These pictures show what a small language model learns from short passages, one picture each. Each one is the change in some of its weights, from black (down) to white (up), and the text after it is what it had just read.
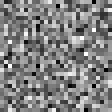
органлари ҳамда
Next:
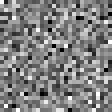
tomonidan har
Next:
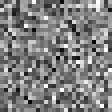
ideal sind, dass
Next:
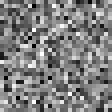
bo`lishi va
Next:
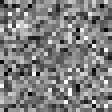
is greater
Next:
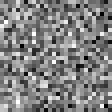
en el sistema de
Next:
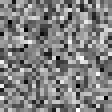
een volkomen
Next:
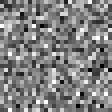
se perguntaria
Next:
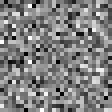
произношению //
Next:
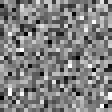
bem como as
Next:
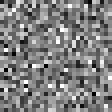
se fossem
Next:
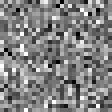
aktuell die
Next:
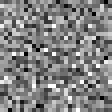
sobre la responsabilidad
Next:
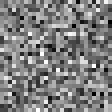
padrão de
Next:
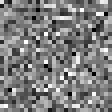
this article is
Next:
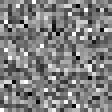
o mar batendo
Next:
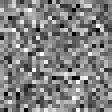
momento clave:
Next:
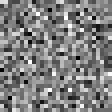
dos! y la
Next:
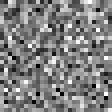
тим, що
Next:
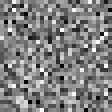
ставки //
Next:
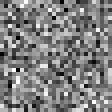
de business.
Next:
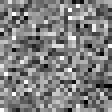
the results of
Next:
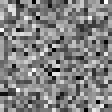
muhim ahamiyatga
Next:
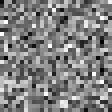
colisionen con
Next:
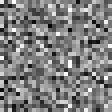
is that the essence
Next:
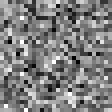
epidemiologia da
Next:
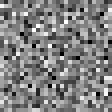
4) ishlab
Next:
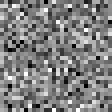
que fazem parte de
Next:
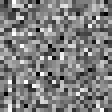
va samaradorligini
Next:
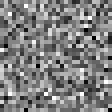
т. Том
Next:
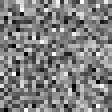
Wang H,
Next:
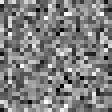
not yet been
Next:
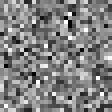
En los que no se
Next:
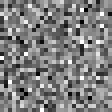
(KG) und
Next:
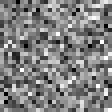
мире, а не
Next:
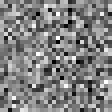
estudos de caso,
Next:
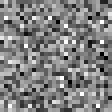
reforzado y
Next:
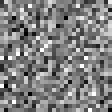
sooner or
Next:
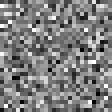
sonucu elde
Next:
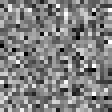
un limite di
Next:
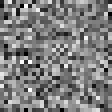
في خمس
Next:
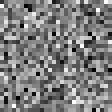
oldingi va
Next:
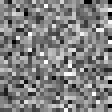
o objetivo e os
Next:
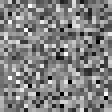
забезпечення –
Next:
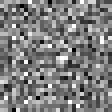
program pendidikan
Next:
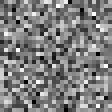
Os números
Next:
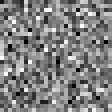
από την
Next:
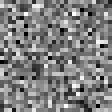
and 3rd
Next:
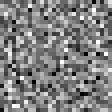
ekologik toza
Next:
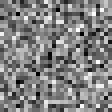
ein Beitrag
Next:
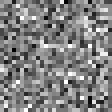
menen birge
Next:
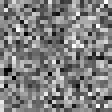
oldida turgan
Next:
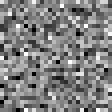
görə də
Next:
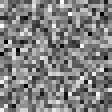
de leche en
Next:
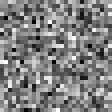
the causes and
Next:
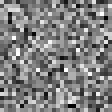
kamerada amalga
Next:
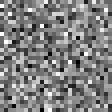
CD yoki
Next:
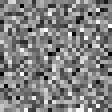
proporsi dari
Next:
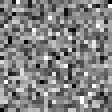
[The British
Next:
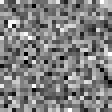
и свога
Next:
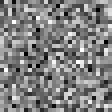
etish, balki
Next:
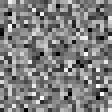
qilishlari, shu
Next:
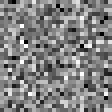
витрати і
